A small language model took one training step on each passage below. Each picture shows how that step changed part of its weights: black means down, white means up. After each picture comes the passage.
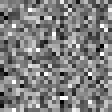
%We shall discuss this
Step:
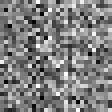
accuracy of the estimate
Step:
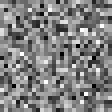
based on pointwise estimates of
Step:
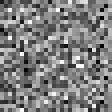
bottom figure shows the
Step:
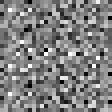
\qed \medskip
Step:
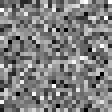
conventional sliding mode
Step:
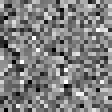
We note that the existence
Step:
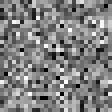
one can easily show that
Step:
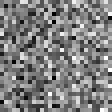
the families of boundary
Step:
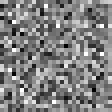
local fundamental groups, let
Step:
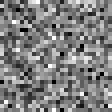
iterations is decreasing with the
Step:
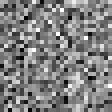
$u$ with degree
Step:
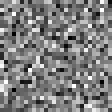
$M' \rightarrow
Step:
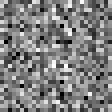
Proposition 2.1,
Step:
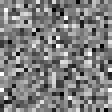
Tekcan and
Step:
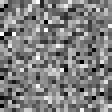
$ we will construct
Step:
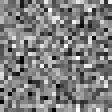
and may 2) have
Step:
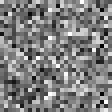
than the general estimate
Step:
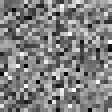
and the control \[
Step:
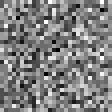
can be detected
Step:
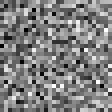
in the table above have
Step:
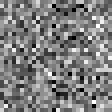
or $\Omega$ was
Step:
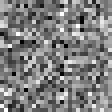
congruence hyperbolic
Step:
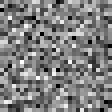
is an elliptic function,
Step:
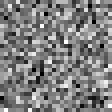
Observe that for every
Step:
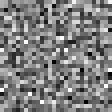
and of full measure in
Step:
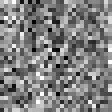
structures targeted in
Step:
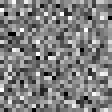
am grateful to
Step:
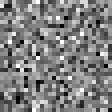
we prove that these bounds
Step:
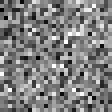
factor is also exponential with
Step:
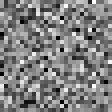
a free incident wave
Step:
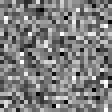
the next section, we
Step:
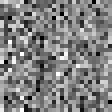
derivative that we seek
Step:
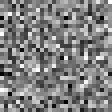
there exist two integers
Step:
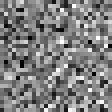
\PP $$ given by
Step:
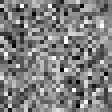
cycle is called {\em
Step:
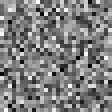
there exists an example of
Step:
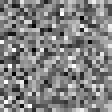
algebra ${\bf g}$
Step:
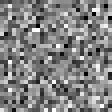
we get that for $
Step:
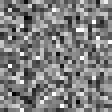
proof for the symmetric continuous
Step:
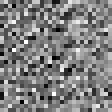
set $X$. Then
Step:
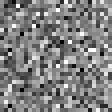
which lists all the
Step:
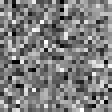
subgraph $F$
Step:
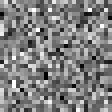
as they made use of
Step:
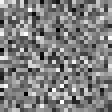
Folland}: A
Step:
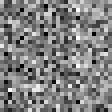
iterative methods to solve single
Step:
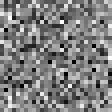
a subgroup $G$
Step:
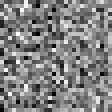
By Nagata
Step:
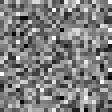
edges and maximum degree at
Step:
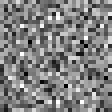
where for homogeneous elements
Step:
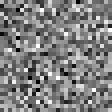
$|\sigma|$. The base
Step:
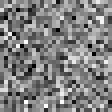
finite set. The system
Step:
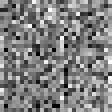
must be divisible by
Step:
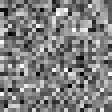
with Euler characteristic given by
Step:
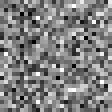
identically distributed random
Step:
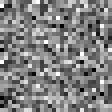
we will use in the
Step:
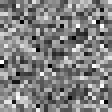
curves in $\mathcal
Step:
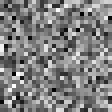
line which passes through
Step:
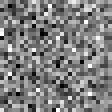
is isometric to a
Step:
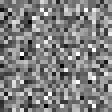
former version of this
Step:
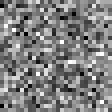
quadrature node
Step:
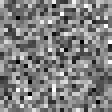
and their interpretations:
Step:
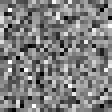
a way that the point
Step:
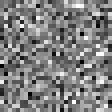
curvature tensor is given by
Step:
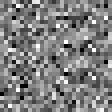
transferring orientations
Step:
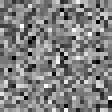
the classical Hardy spaces and
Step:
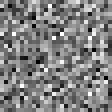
is indeed the minimal speed
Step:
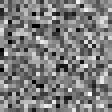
A code has,
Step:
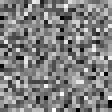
$K$ and
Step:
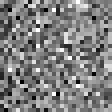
special techniques, such as
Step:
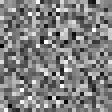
As an example, we
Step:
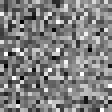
a square metric since in
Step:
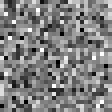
be a Hopf algebra and
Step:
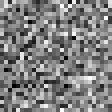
the category of schemes.
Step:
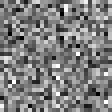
algorithm for solving a relaxation
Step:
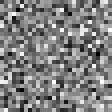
speaking (and
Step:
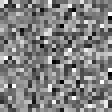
3.1 and Lemma
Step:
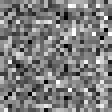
cases, or even
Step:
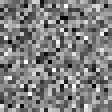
$k$, par des
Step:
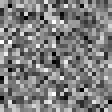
A cannot contain a coherent
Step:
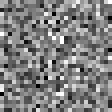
of perimeter with
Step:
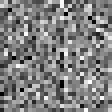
two lemmata. The
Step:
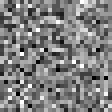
first consider the asymptotic variance
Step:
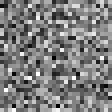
the choice of base
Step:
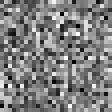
has a {\it
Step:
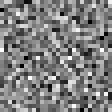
\right) .
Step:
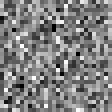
Let $\psi$ be
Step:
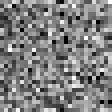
best number of terms to
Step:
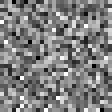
span} \big\{
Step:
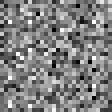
\cdot & \cdot
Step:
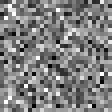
elements $F\in
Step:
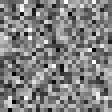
surrogates that
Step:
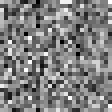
that if $q =
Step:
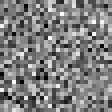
frequencies of
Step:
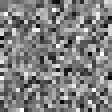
this indicator, we observe
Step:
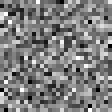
(DST) and
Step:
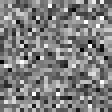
every $\bu\in
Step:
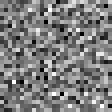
step of the method is
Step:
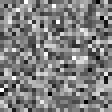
can rewrite the sums in
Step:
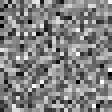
phase $j$, and
